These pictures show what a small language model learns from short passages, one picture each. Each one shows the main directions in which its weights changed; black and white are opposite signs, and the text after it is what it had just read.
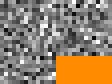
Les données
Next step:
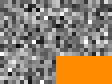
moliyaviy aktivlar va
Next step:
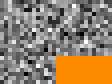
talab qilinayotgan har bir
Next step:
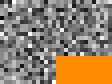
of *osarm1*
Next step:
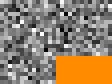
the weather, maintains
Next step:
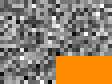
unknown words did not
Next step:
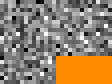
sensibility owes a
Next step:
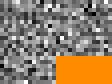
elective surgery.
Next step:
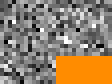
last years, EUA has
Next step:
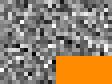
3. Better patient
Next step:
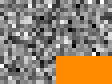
et al. The Role
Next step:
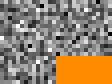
their main quality of service
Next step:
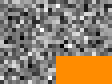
various keywords in the
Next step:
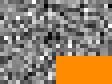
emphasize practical and vocational
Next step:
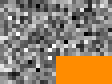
all living plants,
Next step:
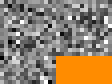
mirasının yeniden
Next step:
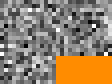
птицы является его
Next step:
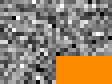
в эту систему.
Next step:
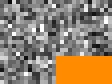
22%, respectively, and further
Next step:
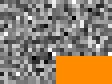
empresarial, visando
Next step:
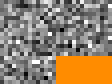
Singh, C.
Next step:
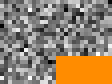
shame ($r =
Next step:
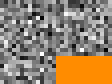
berdaya atau
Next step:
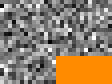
case to case, as also
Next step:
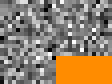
Culshaw, S
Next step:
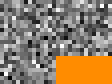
incremental budgeting
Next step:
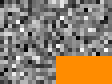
on its own piece and
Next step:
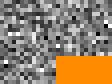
перш за все,
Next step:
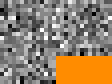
виклики, такі
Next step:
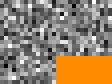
pourrait être
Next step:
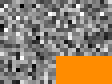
formative elements of the
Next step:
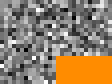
lacks Emotional
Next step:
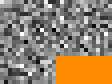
and building tax administration
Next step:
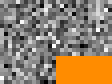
years and scenarios, statistical
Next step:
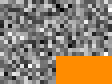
recovery could possibly
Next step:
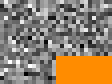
the IC engine.
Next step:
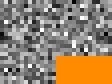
The surface waves are
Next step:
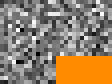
by simple deployment of
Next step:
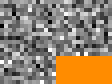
grain supposed to
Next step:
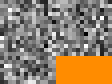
new template and more
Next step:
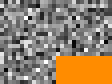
desempenho, com
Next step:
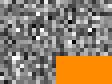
and religiously diverse
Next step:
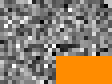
as fingerprint
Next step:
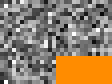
of the human body:** It
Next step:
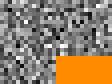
cráneo final se
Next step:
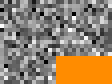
elucidated UV
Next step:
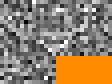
taqozo etadi.
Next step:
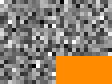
de denúncia e
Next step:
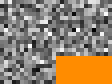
Laboratory of Art:
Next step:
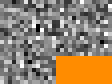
financial risks and implementing effective
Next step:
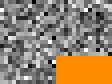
ПО ЕГО
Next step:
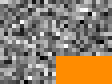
processes of adequate blood
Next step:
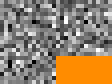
что использование народных
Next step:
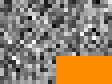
T., Rose,
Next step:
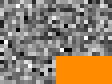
refer to it as a
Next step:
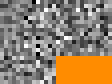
bir çerçevede
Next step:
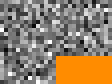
different software – in order to
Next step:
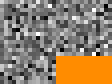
chiefly removing
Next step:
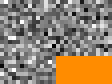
the State Budget,
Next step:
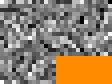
is an instance of the
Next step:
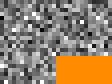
İzmir ilinde
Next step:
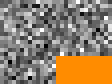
egzota w
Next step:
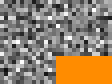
— «создать
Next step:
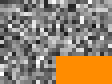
and monitor every entry.
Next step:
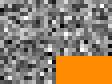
that as a "deal
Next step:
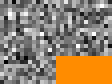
vigente, para
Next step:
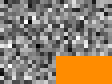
Ao compreender o
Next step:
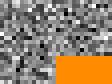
به طوری که
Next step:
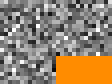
information technologies the problem we are
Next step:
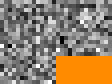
rivojining eng dolzarb
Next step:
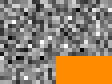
necessário é realizar
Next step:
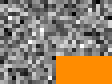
the most used artificial
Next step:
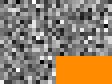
patient's parents and family understand
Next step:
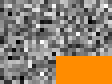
Rights to Conducting
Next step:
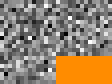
unauthorized means
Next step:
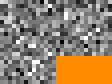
methods Locale of the
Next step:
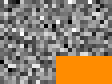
zamanda mesleki
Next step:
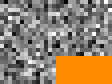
the lack of rapid and
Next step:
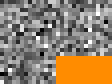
based on pilot outcomes
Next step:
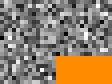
System 1 exhibited superior performance
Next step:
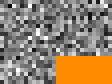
Arduino are: The
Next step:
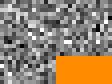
are some difficulties in
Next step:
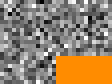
farm. On those plots
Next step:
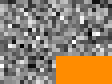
shown in Table I.
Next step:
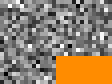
for monitoring the Magnetic
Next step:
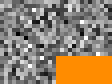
“B” Group
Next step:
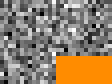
jarayon, aspo-
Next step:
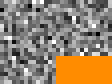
la luz solar,
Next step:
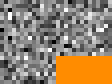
hydroxo species such as
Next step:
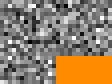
protective function. The
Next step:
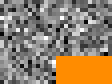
positivo e uno
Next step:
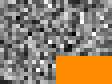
able to capture the dynamic
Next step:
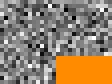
wave height recorded by
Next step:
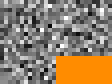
web application and mobile
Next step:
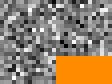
cm^{-1} attributed
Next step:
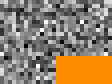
progress* ILC is
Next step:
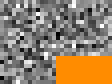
bertujuan supaya
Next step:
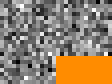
faoliyat, iqtisodiy dactur
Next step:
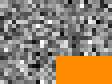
The pre-processing
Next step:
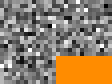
результат попередньої
